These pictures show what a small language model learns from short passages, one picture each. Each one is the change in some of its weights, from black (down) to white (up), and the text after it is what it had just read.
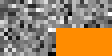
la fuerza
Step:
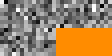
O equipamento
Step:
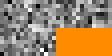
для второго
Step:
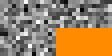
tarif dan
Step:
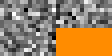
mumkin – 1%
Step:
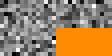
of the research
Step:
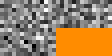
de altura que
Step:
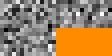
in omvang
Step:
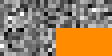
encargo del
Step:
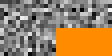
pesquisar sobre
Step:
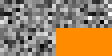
dars texnik
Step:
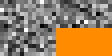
nel cuore
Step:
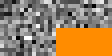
las excepciones
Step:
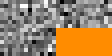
in Brazil
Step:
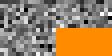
yaratish va
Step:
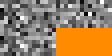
década de
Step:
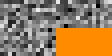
em Desportiva
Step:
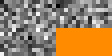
dan intern.
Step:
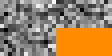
Pedagogical and
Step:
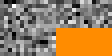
dilakukan oleh
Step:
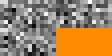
era que esta
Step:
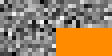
mão de
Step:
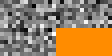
a emergência
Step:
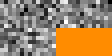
lab shakli
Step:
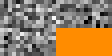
de estrés que
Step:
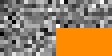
Ries E.
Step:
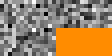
de Souza
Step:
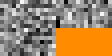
upaya dalam
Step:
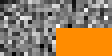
strategic public
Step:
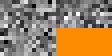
age of the
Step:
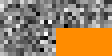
et santé
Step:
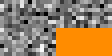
impõe aos
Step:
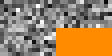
a pressa.
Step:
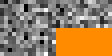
среду и
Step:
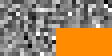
para o Rio
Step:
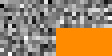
y debido al
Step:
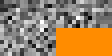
leg. JB
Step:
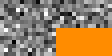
factores como el
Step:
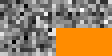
у науковому
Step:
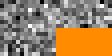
throat with
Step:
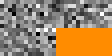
bajo las
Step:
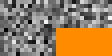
de abordare
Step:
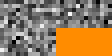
em vários
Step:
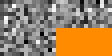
bolalar bilan
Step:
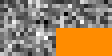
bois inkor
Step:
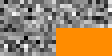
usul va
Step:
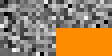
of production.
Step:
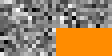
time of
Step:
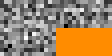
et C.
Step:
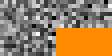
a questão
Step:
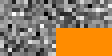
acerca do
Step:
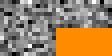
niet een
